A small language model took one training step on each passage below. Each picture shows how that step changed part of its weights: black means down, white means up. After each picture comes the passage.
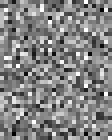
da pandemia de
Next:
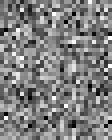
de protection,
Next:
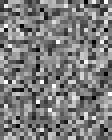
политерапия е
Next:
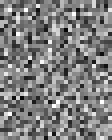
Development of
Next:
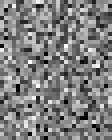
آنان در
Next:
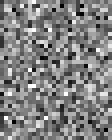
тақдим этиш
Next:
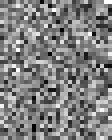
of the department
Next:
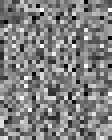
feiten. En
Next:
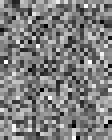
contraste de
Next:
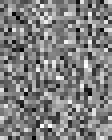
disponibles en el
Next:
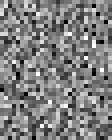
diğer bazı
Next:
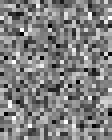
yirik dam
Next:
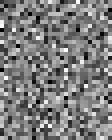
adicionais para o
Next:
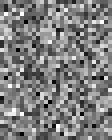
виховання в
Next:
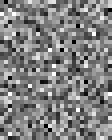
la Cueva de
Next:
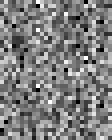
zaif bolalar
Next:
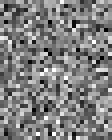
conclusões foram
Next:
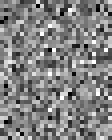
gap, estetik
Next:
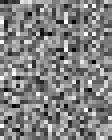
ejemplo de
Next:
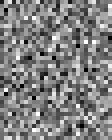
va boshqa xil
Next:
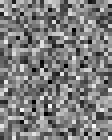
psychology of
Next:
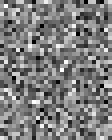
produto final
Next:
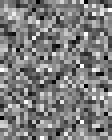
under home
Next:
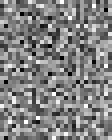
the development of
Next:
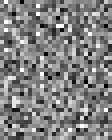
va muallif bilan
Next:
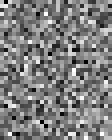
bunyod etgan
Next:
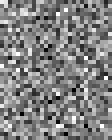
году», в
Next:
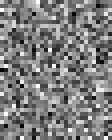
Mas. Bamsi
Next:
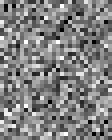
выявить основные
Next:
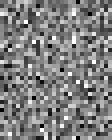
de gênero.
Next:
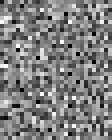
de Janeiro,
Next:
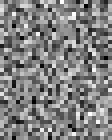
of Scientific
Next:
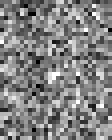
skole til
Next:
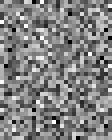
interpretação de
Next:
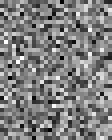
the results of the
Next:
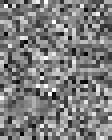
eng muhim
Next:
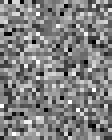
de hecho:*
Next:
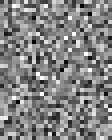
spesso in
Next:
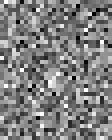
yangi shaklini
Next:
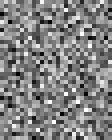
por professores de
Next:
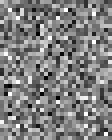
году ниже
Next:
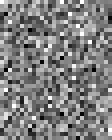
1 lit. b
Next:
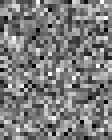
Art und Weise
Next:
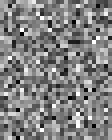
D. Vudam,
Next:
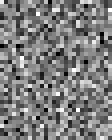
bir havasdir.
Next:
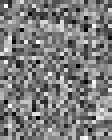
Gehalte an
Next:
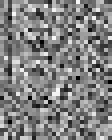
ampliando la
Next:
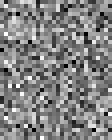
привести к
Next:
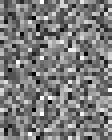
dispostas, como
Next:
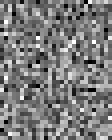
zal gesteld
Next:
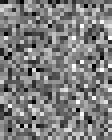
encontrarnos en
